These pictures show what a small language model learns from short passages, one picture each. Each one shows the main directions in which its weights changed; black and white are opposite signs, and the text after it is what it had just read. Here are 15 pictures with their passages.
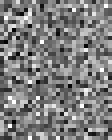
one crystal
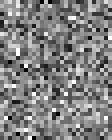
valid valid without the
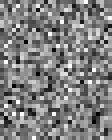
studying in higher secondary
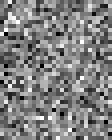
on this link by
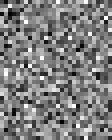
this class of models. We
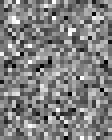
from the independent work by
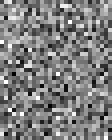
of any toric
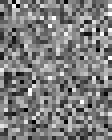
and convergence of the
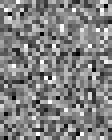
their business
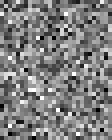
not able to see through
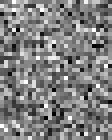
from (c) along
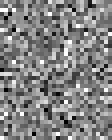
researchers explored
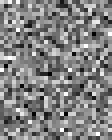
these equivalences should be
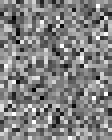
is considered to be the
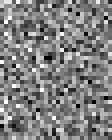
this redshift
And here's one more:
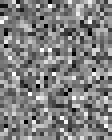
calculated from the
